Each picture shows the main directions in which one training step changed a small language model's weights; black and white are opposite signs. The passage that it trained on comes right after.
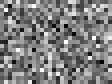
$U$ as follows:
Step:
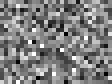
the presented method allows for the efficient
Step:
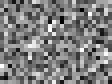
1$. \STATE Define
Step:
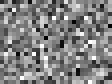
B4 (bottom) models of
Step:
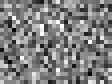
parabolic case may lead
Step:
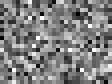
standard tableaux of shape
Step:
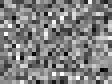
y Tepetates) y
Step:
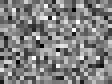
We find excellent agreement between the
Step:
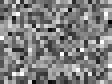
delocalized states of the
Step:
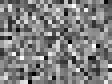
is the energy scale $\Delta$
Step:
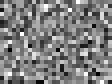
strategies that may struggle with
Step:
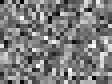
\times \Xi_2
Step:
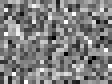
$1-\epsilon$ or
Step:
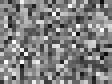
energy bins (higher
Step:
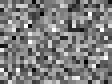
an extremely long OFF time
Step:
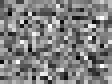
traditional layers with approximately same number of
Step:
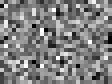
practical way to increase the yields of
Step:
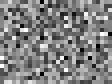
be applied to new cases, thereby
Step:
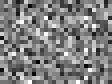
In model $M7$, we
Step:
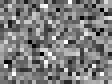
and low cardiac output
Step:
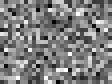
are selected to demonstrate the performance of
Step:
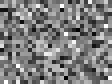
\begin{proofL} Let
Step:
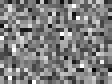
with modulus $\lsim {\cal
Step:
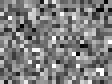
be placed at other angles. Due
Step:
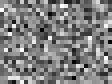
has a very weak visual leak centered
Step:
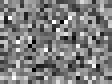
X--ray luminosity needed to keep
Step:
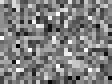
However, we have shown that
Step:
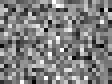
brain activity and pattern recognition
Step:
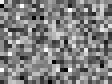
do so, we modified the
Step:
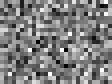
welcomed. Since
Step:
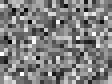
we randomly mask the generated graph
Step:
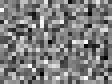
8(a)]. At these
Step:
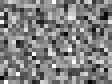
a DC gain of 1300 was
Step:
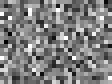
heat transfer between bodies at
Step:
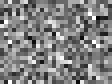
employ the mean field approach which works
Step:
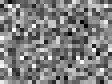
for finding $C_M$
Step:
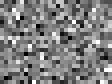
becoming a powerful
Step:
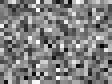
proportionally to the square root of
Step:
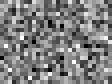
the dataset, the fitting models
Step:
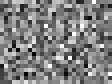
SFR determined by the requirement that
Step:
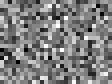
constraints. To solve this problem,
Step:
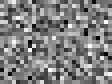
on even one of the millions
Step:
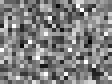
members. The boundary line of
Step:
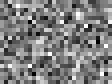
we used version 2.2 of
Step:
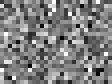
systematic disagreements between
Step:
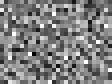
the particles with a higher Stokes
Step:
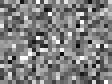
that that higher order operators modify
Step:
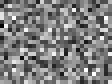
since it introduces the nonequilibrium Fermi
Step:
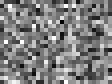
for the two reactions :
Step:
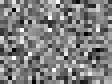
Most notably, the
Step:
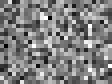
TA. The time schedule
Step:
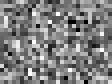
field configuration by Hayashi
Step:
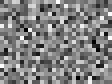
modes, which act trivially
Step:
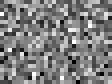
the distribution of microservices as
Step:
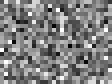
the $R$ penalty
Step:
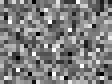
+ M^2 + \mathcal
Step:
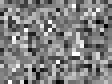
the system to a ballistic
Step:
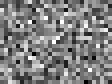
we plotted the bound state energies as
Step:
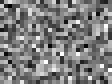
for cross-referencing
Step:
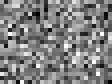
curved particle trajectory is marked as
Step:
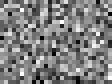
($\be$) polarizabilities of
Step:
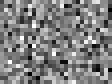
the EPM furnishes
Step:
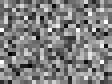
GeV case. Again, our
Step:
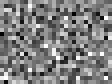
This project was supported by the Max
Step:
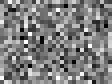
that a subset of its neighboring
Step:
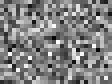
the extended BRST symmetry transformations
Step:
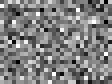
forward to interface it with other available
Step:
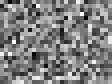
from MIUR,
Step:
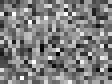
we can analyze why the directly calculated
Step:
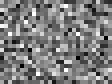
to note that for strongly radiating
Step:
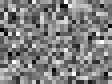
(CHs) depends on
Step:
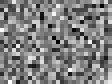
\citealt{bs13}), while
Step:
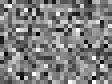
and Computing}, edited by
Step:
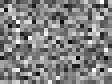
and $M_h$ as
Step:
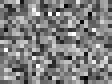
due to the blinding of the
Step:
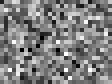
defects, we get the lattice constant
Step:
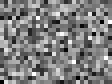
international capability for
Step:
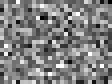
level have been intensively investigated
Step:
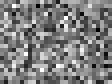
correlation lengths $\xi$ are reported
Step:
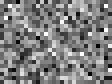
to $\phi$ decay (as
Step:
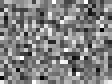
a SPICE simulation and an
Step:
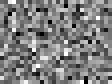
noise, the image from sensor
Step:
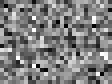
produces a gyroscope signal
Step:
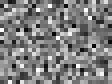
factors by including covariates.
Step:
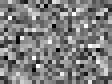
least approximately) flat profiles, the
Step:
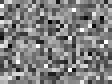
on paramagnetic impurities
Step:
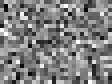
incremental fashion.
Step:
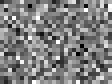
potential as a time dependent quantity and
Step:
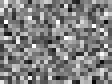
research practices. Deviations
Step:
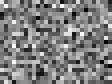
results in a {\it decrease}
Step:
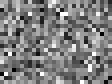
red dashed lines (with current dependent
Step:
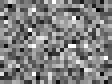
of temperature differences among hot cores
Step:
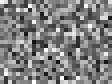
\ee The above expression have two
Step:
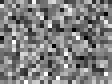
to other ice mixtures.
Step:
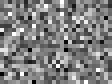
paper is as follows: in
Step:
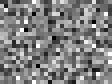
controlled study using the same benign
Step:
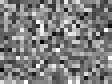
Photometry is performed on the
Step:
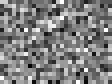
the Inner Galaxy}",
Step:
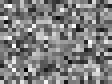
of granular mixing in a
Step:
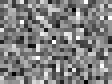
SUSY transformations of fermions. Solutions
